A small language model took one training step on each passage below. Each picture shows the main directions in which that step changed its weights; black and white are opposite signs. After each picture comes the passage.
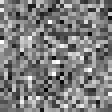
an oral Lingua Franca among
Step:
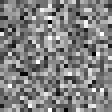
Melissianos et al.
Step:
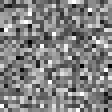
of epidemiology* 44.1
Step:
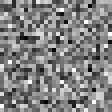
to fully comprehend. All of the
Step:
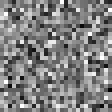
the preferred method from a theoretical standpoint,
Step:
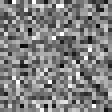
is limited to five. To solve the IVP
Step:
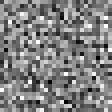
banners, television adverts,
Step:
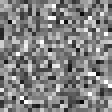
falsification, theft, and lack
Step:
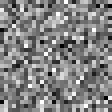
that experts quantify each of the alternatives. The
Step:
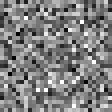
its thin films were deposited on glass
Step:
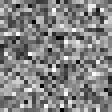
speed change of 2:1. The feasibility
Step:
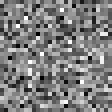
apical appendages arising as tubular
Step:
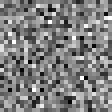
L., McWhannell, N.,
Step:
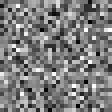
However, such methods induce stress globally
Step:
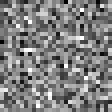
ongoing manipulation to maintain control over the farm.
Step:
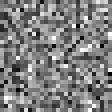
the lowest rates in Europe. Also, VAT
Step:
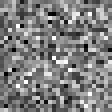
rabbit meat remained unchanged and
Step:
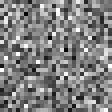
interplay between cognitive biases, financial literacy
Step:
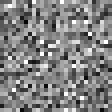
of natural processes. Self-healing
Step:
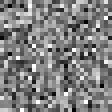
of Measurements Standard Deviation Variation
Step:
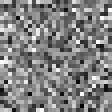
to determine the proximate composition and the
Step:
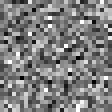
Ph. D thesis, Department of Political and
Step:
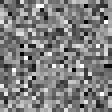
internet has become commonplace. As they begin
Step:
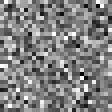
into their treatment in terms of deciding on adequate
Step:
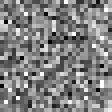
holding times. Hence, it is possible to
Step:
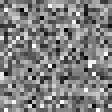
only a single-frequency is available,
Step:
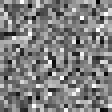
language and tactics of security to portray
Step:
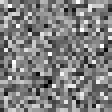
disco music, cross-cultural
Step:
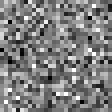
STRUCTURAL HEALTH
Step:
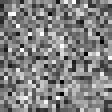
plant tissue with the help of selectable marker
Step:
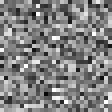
in H' . Since h_i is an
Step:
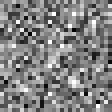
It also investigates how radar rainfall uncertainty
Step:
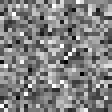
households that use a flush or chemical
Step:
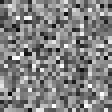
and admission pattern. Study population included
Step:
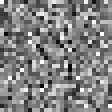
these branches into a single branch,
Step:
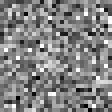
Descriptive analysis using a Likert scale
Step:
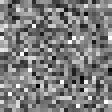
in Tashkent. The study employed a
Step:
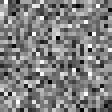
including RV evaluation, improving patient outcomes and reducing
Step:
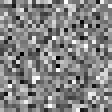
to ensure mutual understanding and teamwork for the
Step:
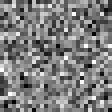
to remove the external contaminates like
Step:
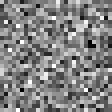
historical parallels – for example,
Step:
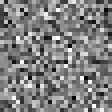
some information retrieval applications. In order to
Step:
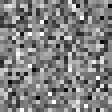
of its sides with a directivity of
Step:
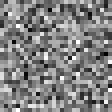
classes with 2-6 students, individual classes with
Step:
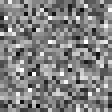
One possible solution is, thus, to generate
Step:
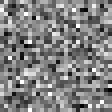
regarding the safe and secure management and publication of
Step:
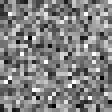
exercised by social exclusion and religious
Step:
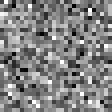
about productivity, where 31% respondents showed that they
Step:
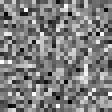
will have a certain number of exercises so that
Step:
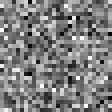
(i.e. xy plane in the
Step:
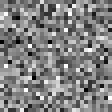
the left side only. The dome was found
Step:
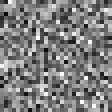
degenerating cells. With the use of
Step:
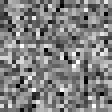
both conventional and SEM images to evaluate the effectiveness
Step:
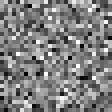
Divide subtable until subtable
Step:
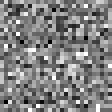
engineering classification type I, II and III respectively
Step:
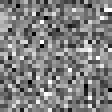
1% potassium ferricyanide.
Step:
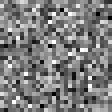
Urdu-based errors in English
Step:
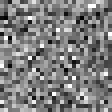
was referred to *Paleryx*
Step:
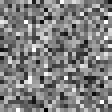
Reaching a high level of income 17.
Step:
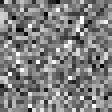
it's also easy digestibility. It
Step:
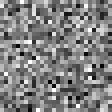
risk of decoherence), control with standard
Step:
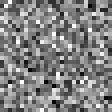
organize themselves spatially in a similar way
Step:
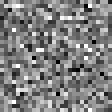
change post surgical intervention (e.g.,
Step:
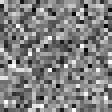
way, the process of reflecting on one's
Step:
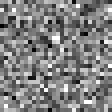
= 0.038$). Between the groups
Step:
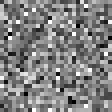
brands* I. Conceptual Framework Economic
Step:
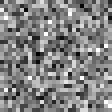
weapons systems and sensor-based targeting
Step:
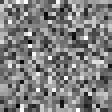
Supporting it throughout the education and training process,
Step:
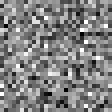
levels. In a recent study, Hauss
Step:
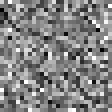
this law allows us to add a set of nodes
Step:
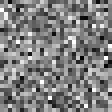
this articles to elaborate the open access journal in
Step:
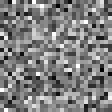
is attributed to the mobilization of cholesterol
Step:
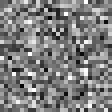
Jijamata College Bhende.
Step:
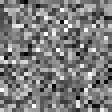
urban areas can be upgraded and implemented for
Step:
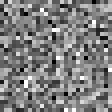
make pair work a little problematic. The solution
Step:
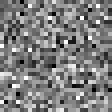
The authors declare no competing financial,
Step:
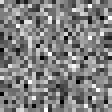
openeo.cloud This material still
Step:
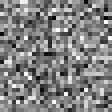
W., & Swenson M. J.
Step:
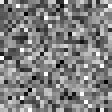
however, this SAXS feature shifts to lower
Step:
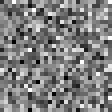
Deliverable title: List of
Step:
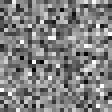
for a course book to help a student learn
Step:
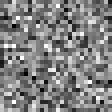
and the size of the swarm (s can
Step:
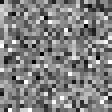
there is no need for using solvents in the
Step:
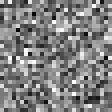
από τα
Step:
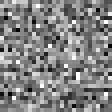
BCM after 3, 6 and 9 days of
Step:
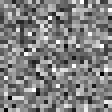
C. Subtractive clustering The aim of clustering
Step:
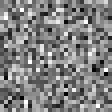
the creator of one’s own products
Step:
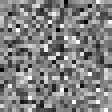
therapeutic effect since it is a medicinal plant
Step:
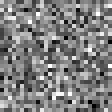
new app [7]. The propagation of a
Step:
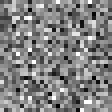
and dry weight of purslane. The higher
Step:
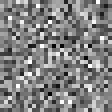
DMSO as a cosolvent in it.
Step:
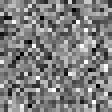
are not subsequently adjusted to address the inflation
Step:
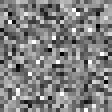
folk songs, was in fact
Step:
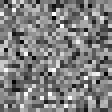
generalizable empirical models for electromagnetic
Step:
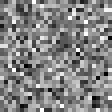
in which the programme occurs. The ability to
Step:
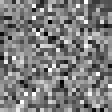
Title OHEJP deliverable
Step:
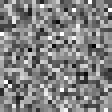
in England, Wales, Scotland and Northern
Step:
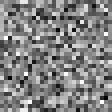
evidence regarding the effects of music and dance on
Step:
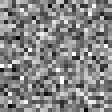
available from authors upon reasonable request.
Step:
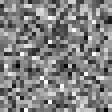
placement and exposure in the urban space followed clear
